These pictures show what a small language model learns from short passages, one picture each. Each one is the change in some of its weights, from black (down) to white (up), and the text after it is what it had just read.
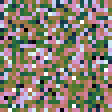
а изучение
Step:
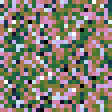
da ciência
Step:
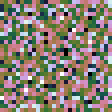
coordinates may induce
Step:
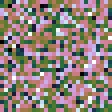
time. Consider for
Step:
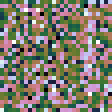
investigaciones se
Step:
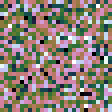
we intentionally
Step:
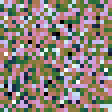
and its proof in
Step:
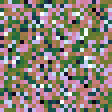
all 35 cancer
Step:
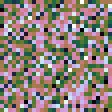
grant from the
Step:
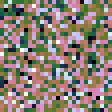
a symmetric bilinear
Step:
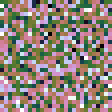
sojourn times
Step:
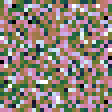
mirror symmetry
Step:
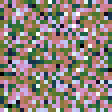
galaxies. However,
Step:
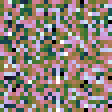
et al. in
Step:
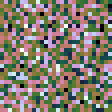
bo‘lgani va
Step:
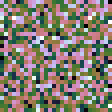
the MA positions
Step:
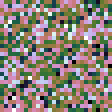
are variables coming from
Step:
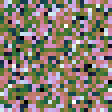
las últimas
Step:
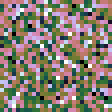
$\calU$. We
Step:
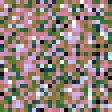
$R$ is given
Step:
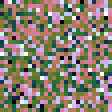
(a), we note
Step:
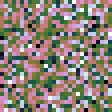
other hand, from the
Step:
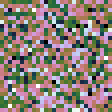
complete description of
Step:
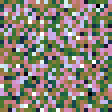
for each value of
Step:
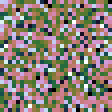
ва ундан
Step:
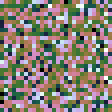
the photosphere
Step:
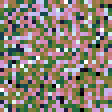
sign. One can
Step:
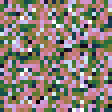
Thus all of the
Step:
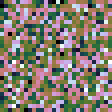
Proof}. Since the
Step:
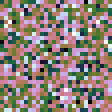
necessarily directly
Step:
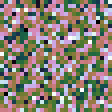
elementos dos longos
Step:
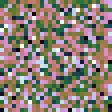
parameter as the root
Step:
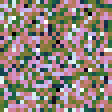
proving that $I
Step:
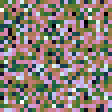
the comparative study of
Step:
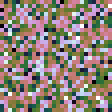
peak in the other
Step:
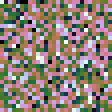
large deformation problems.
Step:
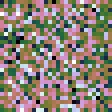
a smaller frequency shift
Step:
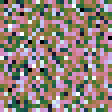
be simplified, as
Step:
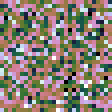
qilish va undan
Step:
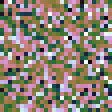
(ii) larger
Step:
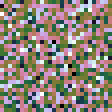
experimental point of view
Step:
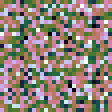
efficient if there
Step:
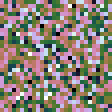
limited $\beta$.
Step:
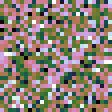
Hence, one defines
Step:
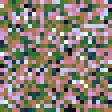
$$ Here the coefficients
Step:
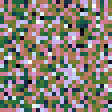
brecha entre la
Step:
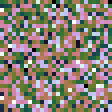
biriga ta'sir
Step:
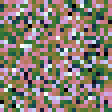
d$. It can be
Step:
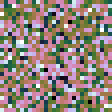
collides once
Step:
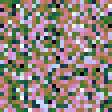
discussed in the
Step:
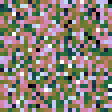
where $\nsubspace
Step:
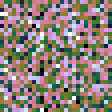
for both this work
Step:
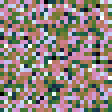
and the topic with
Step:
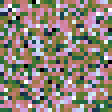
this functional. The
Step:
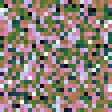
is expressed as
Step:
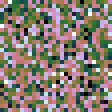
para o fim da
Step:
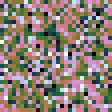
this contribution according
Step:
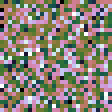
in the convolution
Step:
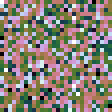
into the last bin
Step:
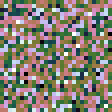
the sectors
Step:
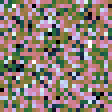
a sizeable contribution
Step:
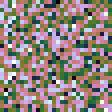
including molecular
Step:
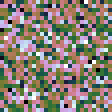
ishlab chiqarish
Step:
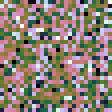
$n \rightarrow
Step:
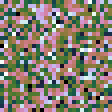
MET of the
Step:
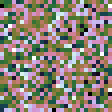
details can be found
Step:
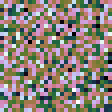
and their peaks
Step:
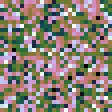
by a weaker finite
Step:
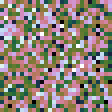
flights and
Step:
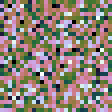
$\delta \leq
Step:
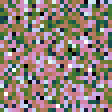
effect arises from
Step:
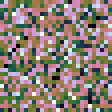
Then any factor of
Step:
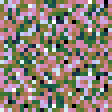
kpc of
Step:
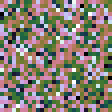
following notations used in
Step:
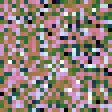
$d^*$ is determined
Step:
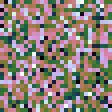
in $\St$ is
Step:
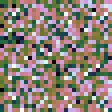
a {\em factor}
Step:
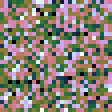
We find that the operator
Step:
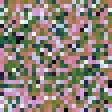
a chain of length
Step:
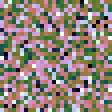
tree of types
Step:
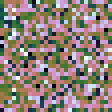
efforts. We
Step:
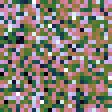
aux actions
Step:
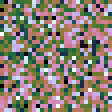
For a comparison,
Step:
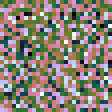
insonning butun
